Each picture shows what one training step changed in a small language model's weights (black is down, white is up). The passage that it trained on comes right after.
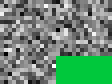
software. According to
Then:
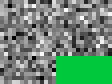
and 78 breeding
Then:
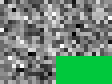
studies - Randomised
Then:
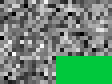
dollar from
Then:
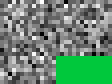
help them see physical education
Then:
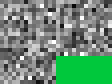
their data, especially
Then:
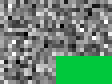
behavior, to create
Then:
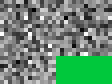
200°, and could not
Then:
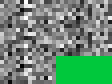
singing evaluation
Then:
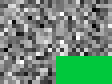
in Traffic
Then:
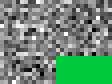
clash occurs.
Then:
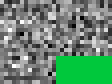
structurally above
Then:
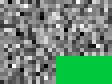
at reasonable
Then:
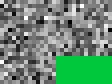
hereby state that
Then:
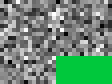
CT mage investigation
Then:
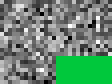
Federation” (in
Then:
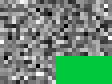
which suggests evidence of
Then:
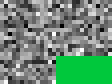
applied to experimental
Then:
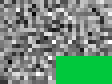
the complexity of current software
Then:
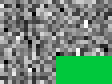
to a spiritual
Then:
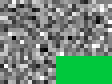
have been collected from the
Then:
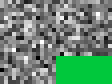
Governors 18%
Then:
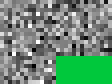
a consistent and
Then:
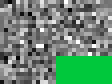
relationship between culture and
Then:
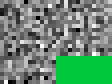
subsequently formulated by
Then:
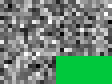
along the basement
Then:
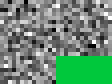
that the study is really
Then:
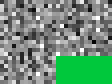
and success during the project
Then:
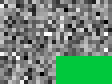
by experts. The
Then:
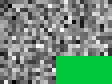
frequency of taking
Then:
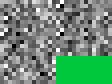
out by showing the
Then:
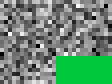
in yards and house
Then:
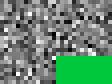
SSbD efforts
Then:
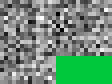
overall mean of the patients
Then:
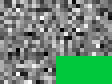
calculating indicators were
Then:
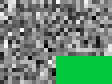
organizations are increasingly
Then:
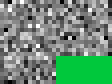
urine etc.
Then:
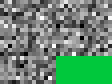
found using global optimization
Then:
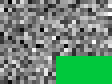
obscured and
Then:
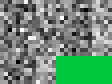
with special needs in
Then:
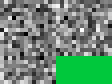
afflux, accessibility
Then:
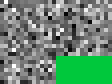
rat heart in
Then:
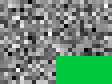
an important factor for
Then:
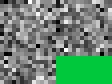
Alpha diversity
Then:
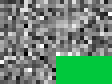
human inspections.
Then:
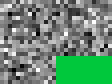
coincides with improper
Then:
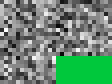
on instrumental support
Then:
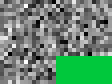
parameter") 13
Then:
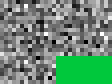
report. 6.3
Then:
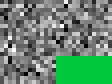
The authors declare
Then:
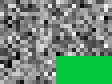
purpose of this study
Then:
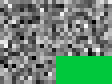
bound holes
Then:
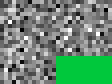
organic solvents are
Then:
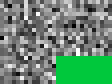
further implemented as a
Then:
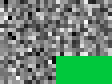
These commissions, in
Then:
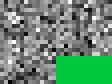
retail, transport
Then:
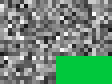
over all satisfactory
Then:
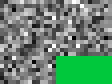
water (upper
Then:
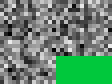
acceptable daily
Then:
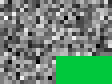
seems to capture
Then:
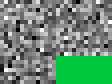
teachers begin their
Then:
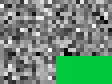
of processing or acting
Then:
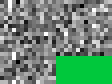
skills. As shown in
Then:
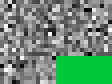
and speed errors.
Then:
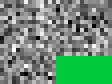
of the respondents do not
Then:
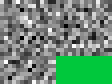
research both extending and
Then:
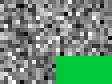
and American
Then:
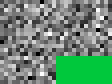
deployed are part of
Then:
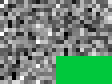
expressed in %
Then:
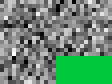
operated in all weather
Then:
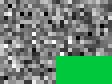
Return loss
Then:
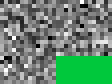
or Hilbert
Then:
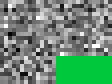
can be seen from the
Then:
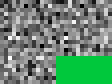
- \arctan
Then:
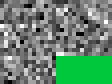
ultrasound was
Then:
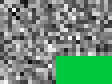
h (P -value
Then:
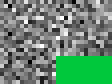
participants A period of 3
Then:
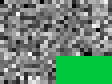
in a stepped
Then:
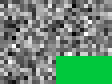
interviews, questions
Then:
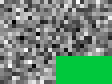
life stories and
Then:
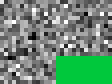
their teeth lost
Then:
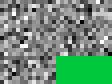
if and only if:
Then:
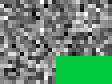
mature enough to be
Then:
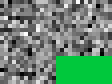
Increased serum
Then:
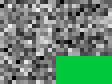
inequality by
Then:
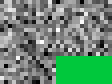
TO ≤
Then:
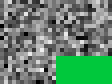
patient i . it should
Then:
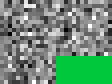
and buying directly
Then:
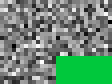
the tissue based
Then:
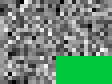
generated via prediction
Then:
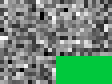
National survey +
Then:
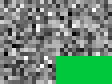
by alkaline
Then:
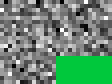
of micromechanics
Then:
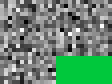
approaches to slow
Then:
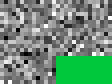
site for educational
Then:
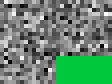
Fever, Dengue
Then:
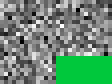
exhibit specific flow
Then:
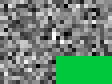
can be clearly
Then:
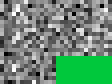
is not so easy
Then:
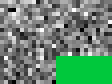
legislation of
